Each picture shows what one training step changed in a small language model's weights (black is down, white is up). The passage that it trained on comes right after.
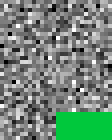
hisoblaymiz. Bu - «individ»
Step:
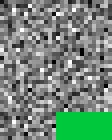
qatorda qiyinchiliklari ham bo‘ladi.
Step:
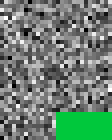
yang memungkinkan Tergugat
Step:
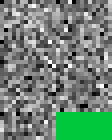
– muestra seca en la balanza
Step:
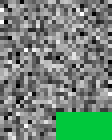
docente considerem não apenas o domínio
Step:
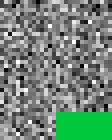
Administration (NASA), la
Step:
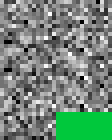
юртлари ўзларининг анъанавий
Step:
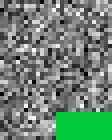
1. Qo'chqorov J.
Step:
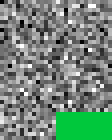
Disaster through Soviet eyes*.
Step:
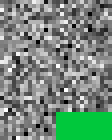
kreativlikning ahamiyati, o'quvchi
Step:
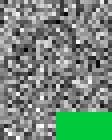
of two people and it is seen
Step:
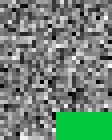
определяется событиями в
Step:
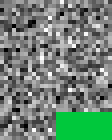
ніхто не може бути
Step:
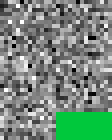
être compatible avec le fait
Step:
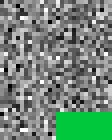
Tarix f.f.d PhD,
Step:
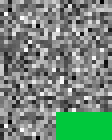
va iqtisodiyot bo'yicha fikrlay olish qobiliyati,
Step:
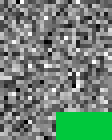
como un gran simio (orangután,
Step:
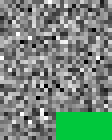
bilan ajralib turadi. Manbalarda
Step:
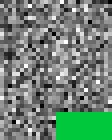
onde o excesso de ouro cobria
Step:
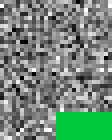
Indonesia Berdasarkan telaah studi
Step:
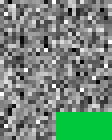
were part of the first community of
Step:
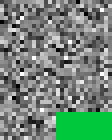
ijtimoiylashuvida muloqotning shakllanish xususiyatlari.....
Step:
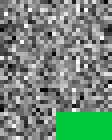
pourrais peut-être éviter
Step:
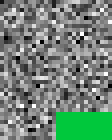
razones culturales y generacionales, las
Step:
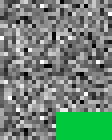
MATT, miya markazlari,
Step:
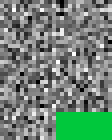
Fayzullayeva Zarnigor
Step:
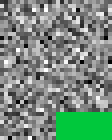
data, agricultural food supply
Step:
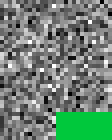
que la cooperación, en algunas de sus
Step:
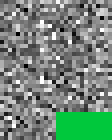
economic factors driving this process, and
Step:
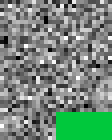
répond de façon, précise,
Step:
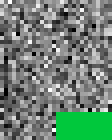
de su biodiversidad y su relación con los
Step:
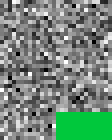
para atender as mulheres negras no período do
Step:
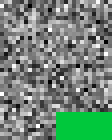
al interior o exterior del hospital,
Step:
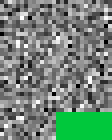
yang disebut "*Image Limited
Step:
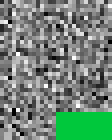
keskimäärin ainakin 20
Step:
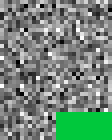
Bugungi kunda axborot texnologiyalari fani va jumladan,
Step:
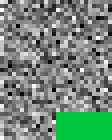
etish zarurligi alohida ta'kidlanadi.
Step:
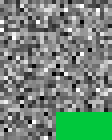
pevnost vzorků s
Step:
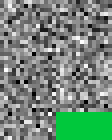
base princípios da mecânica
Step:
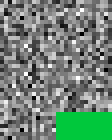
украинского заимкового
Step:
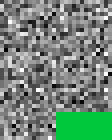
a las instancias laborales correspondiente”.
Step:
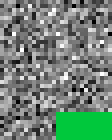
шакллантириш жараёнида
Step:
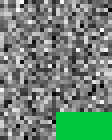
ce qui le range dans la catégorie
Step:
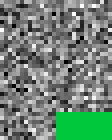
стала толчком для развития культуры,
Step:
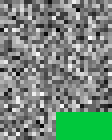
Epilepsy) tomonidan berilgan va
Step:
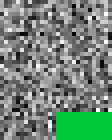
ижод қилингандай туюлади.
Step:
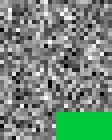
*An analysis of creativity* //
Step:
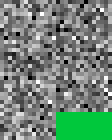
julio-setiembre en el rango
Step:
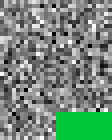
insonning xarakteri uchun harakat qilar ekan.
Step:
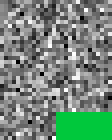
mengangkut barang. marpadati
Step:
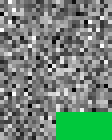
es posible en las sociedades masivas
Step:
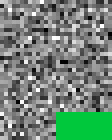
maqollar yordamida amalga oshirilishi mumkin. Maqollar
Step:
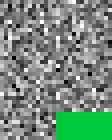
to'g'risida"gi qonun loyihalariga
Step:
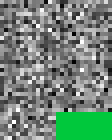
ichida qolib, qaysi biri degan
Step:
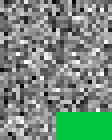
they are relevant to the content of this
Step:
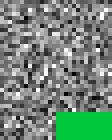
Percutaneous collagen induction
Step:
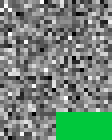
tarjima usullarining barchasidan o'z
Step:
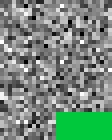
Démètre Cantemir pour marquer
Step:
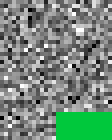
yashab chorvachilik bilan mashg'ul
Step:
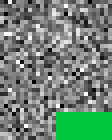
o piso da categoria. A
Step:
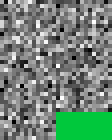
как действия, которые измеряют
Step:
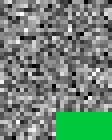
Экспрессия генов,
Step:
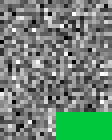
docetaxel, cabazitaxel,
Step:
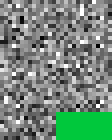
empresa, visando a minimização e prevenção
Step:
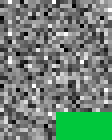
mucho más difíciles de llevar a
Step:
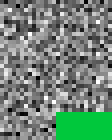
поранених і вбитих в
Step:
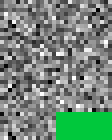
va elektron mahsulotlarni taklif etishi
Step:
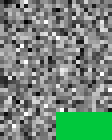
мышц, количество жевательных
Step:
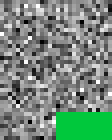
dasturlarini amalga oshirib kelmoqda. O'zbekiston
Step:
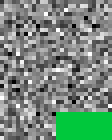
yetishtiriladi va iste'mol
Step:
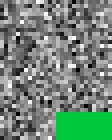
desarrollo del área cognitivo afectivo para la
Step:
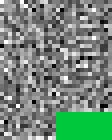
shu jumladan OIV/OITS kabi hayot
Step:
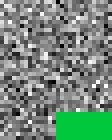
que as temáticas sejam discutidas
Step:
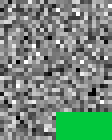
nos caixões perdidos divide
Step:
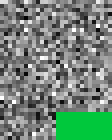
предпринимательство в экономике России и
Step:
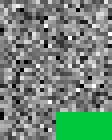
raqsi”, “Turadji”,
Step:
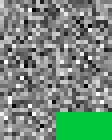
keine Probleme und hat nicht das
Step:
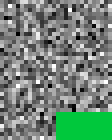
Vinogradov o'z asarlarida
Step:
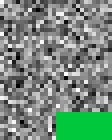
é significativamente compartilhado entre os
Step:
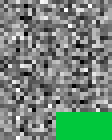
CEPAL/Chile. -
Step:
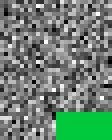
cada una de las situaciones consideradas la
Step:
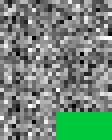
Физикавий адсорбция
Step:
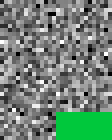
contribuições para o ensino de literatura, marcado
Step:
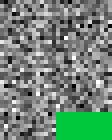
de sector overheid, een en ander
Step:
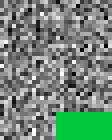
трансгенних грибів.
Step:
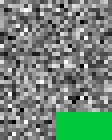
elevada entre AE e resultados positivos a
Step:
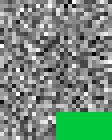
Yolg‘on va hiylaga nisbatan
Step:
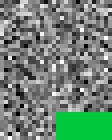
tuvo 1,6 veces mayor
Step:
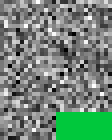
solución de problemas mediante un entorno virtual de
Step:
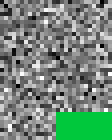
bormi?" degan savol
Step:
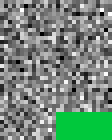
New York : Routledge Taylor and
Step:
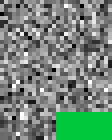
yodgorliklarda ko'plab
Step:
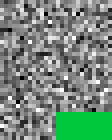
bu asarlarning barini umumlashtiradigan asosiy
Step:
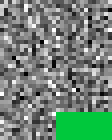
Индии. Для охраны
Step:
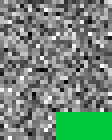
peluruhan neutron terlambat
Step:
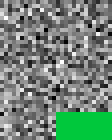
Psico entendem que o processo comunicacional
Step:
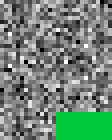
obstrucción intestinal o elevación de
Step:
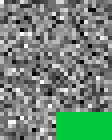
de pays. Les aides publiques
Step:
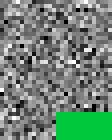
тканин. У зв'язку
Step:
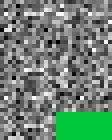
implicați mai mulți factori,
